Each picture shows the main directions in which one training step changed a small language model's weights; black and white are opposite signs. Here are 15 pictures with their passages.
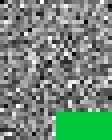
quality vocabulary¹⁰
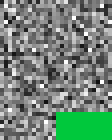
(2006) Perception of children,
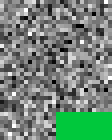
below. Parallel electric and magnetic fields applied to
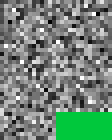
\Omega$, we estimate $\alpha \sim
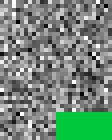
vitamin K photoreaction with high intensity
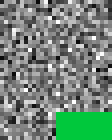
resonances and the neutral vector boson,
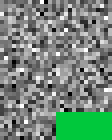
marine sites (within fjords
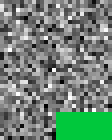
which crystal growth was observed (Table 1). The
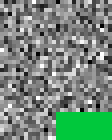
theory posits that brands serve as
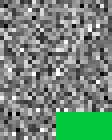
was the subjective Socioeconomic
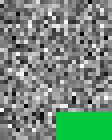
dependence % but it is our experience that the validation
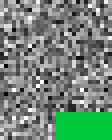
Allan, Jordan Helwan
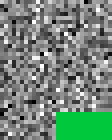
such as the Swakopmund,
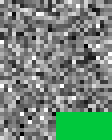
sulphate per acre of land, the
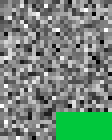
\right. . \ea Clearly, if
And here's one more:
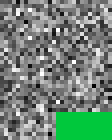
is simply the operator promotion of the
